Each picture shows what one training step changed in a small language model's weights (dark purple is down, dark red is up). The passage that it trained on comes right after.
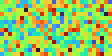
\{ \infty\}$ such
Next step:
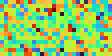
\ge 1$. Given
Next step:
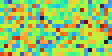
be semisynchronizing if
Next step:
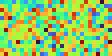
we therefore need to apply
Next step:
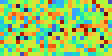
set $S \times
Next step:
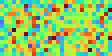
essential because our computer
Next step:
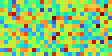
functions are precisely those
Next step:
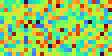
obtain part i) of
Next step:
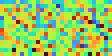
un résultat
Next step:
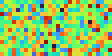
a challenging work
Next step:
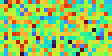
\title{The Weyl
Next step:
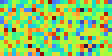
order, Simon
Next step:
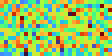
Such an operator is
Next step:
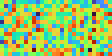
infinitely divisible measures on \
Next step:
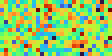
J$. This is true
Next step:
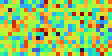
the general interpolation result
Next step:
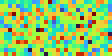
vector fields. Next,
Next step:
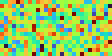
\big)$ applied to
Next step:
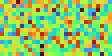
\beta \right)
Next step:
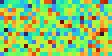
of the partitioned
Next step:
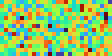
The Verma module
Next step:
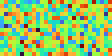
weight of the left hand
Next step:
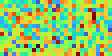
boundary conditions and an initial
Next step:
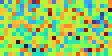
$Y^*$ for some
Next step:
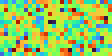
de Nantes,
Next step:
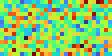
minimally generated by
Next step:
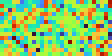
the diagonal, and the
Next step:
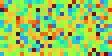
}{\rightarrow }u$
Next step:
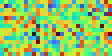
has a point whose period
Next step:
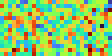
stably equivalent to the
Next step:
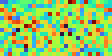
is considered only for the
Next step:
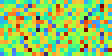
largest. Place
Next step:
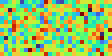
the spinor
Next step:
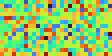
has the following equality:
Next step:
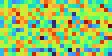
l'existence de
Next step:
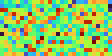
function on $\mathbb
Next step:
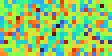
respect to any finite collection
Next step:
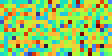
prove the class number formula
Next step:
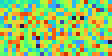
complex $\vert A
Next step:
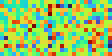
{\it The KP
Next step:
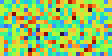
cone we have found has
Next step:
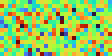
algebras and some group related
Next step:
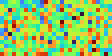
the limit cases, in
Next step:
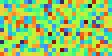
must be paid,
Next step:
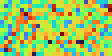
Case 2 follow from the
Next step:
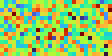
0$. Moreover, from
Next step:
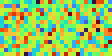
rooted tree is a
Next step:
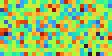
B, using the fourth
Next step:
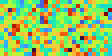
the agent decides
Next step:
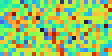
approximation $$N \approx
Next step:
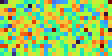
in the universal Verma
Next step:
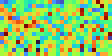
is simple, since the
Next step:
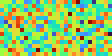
active customers.
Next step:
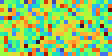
and we show numerical
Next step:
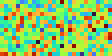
We then write the word
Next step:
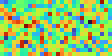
is defined as the solution
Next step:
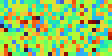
properties in the definition above
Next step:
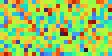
\theta} )
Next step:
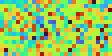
de cette proposition montre
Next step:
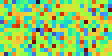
distinct right-angled
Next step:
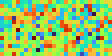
general, a very involved
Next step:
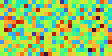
to be the corresponding shortest
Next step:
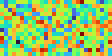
0$ if the characteristic
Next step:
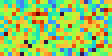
CR structure is determined
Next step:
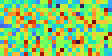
lift of $\chi$.
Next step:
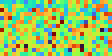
we have the decomposition of
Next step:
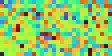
all $X\in
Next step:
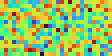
t_i$, write
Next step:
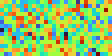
lattices in more
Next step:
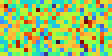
using the concept of admissible
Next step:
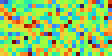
is a number of a
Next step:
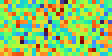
Another proof of proposition
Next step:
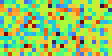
associate the Lie algebras
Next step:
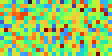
intersecting the cubic in
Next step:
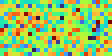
category of stable quadratic
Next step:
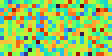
be obtained by slightly
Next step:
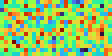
bridge between sums of
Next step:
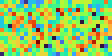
defined appropriately,
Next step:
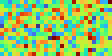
most notably those corresponding
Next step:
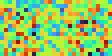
with period $p$
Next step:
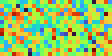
controlled number of
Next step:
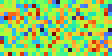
model of a simply connected
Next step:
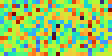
grid than the time
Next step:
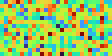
\longrightarrow 0\quad
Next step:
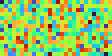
$g$ permutes
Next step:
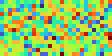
a fourth-order tensor
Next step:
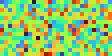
$\Sigma$ to
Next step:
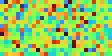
\to \infty}
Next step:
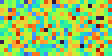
and the Lebesgue dominated
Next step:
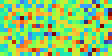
The above observations motivate
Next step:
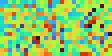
form $\a$. A
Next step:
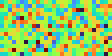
The algebraic structure of
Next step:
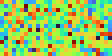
been found for certain classes
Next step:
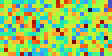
like artificial
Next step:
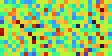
intermittency similar
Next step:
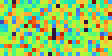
subsets of $X$
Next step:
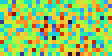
forms\\ on the variety
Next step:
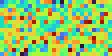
of absolutely continuous random
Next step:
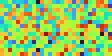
uniform and adaptive refinement.
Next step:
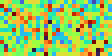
Update the
